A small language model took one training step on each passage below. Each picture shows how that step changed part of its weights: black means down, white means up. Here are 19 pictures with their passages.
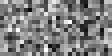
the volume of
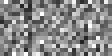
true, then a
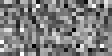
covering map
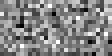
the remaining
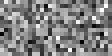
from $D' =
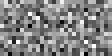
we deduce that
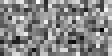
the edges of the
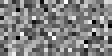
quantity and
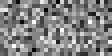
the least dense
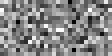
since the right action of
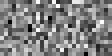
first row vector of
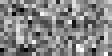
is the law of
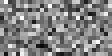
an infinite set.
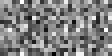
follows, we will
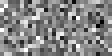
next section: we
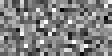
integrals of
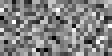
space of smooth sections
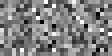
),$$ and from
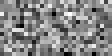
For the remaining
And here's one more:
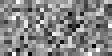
$f$, proved
